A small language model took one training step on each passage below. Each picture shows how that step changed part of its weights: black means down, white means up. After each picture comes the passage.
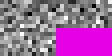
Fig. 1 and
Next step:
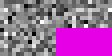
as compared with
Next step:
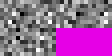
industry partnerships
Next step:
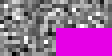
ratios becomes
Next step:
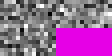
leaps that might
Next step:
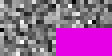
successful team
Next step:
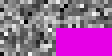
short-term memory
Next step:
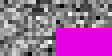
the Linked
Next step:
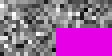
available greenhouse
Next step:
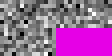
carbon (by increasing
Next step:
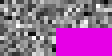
The younger
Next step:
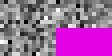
transformation of the
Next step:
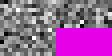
by condensing
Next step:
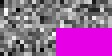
the NEP
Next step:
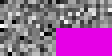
senior secondary
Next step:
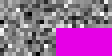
dependent variable.
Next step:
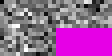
a loamy
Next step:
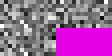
tendency to
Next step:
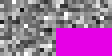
six days. The
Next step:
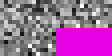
the experience or event
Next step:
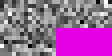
which aids in
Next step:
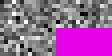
diagnosed with special
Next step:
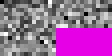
turn into coil
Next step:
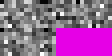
shown that there is
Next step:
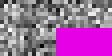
has received
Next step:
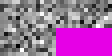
occurs frequently
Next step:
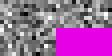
emissions. This
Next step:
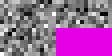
average family monthly
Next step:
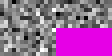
and thriving
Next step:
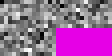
was still a
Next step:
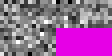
in several countries had
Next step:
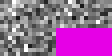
completely satisfy
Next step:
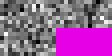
A Study on
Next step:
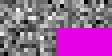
affecting 28
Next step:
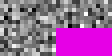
localization for the
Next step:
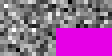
paper introduces the
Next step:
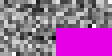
the rest of them
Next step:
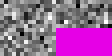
mechanism needs to
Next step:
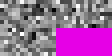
its maximum.
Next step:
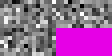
and also increased their
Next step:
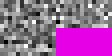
that the differences in
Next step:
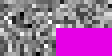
periods. The
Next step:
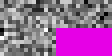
the flask was
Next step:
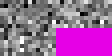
adjacent to
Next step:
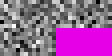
effective integration of
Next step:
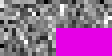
6G systems,
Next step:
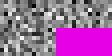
with mucous
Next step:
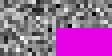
the stator with
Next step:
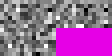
approach. It is
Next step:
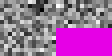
a pair of
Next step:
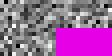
process [5]
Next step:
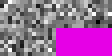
designs adopted by
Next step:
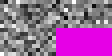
efficacy were
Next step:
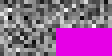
also to the planning
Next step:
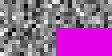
of the family,
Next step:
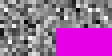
support**, which is
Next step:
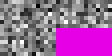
key drivers of
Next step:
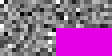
students' science
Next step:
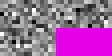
March 2020 national
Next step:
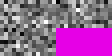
in education, it
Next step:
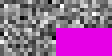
is necessary to
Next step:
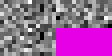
to make a
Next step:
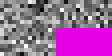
a variety of
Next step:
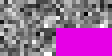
extreme conditions
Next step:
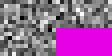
is high, and
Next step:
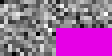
was characterized by
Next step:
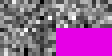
will provoke
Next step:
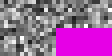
the Gln
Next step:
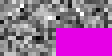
phase, the
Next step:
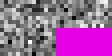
the degree of
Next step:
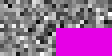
focusing on those
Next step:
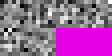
and societal
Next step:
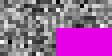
the size of the
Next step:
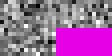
label for
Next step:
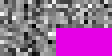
of CF
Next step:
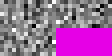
of the quantity
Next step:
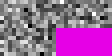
driving the
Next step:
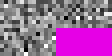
both regionally relevant
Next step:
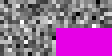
an important role to
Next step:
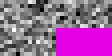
a pressure range of
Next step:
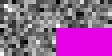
et al.,
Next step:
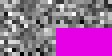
became infected
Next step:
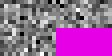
is still a difficult
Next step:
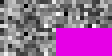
size of the
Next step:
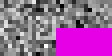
the ferry.
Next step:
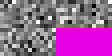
and analyze data
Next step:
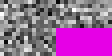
used by the people
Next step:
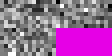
the university
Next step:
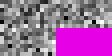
HSR line
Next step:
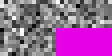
ICT in
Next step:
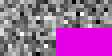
this algorithm. These
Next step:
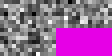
In some countries,
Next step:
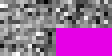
95% confidence
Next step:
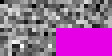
thus forms a
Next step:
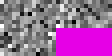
explore students'
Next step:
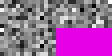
and implicit
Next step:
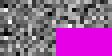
most ancient
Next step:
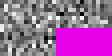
may be crucial in
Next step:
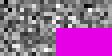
in January
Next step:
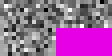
Formal analysis,
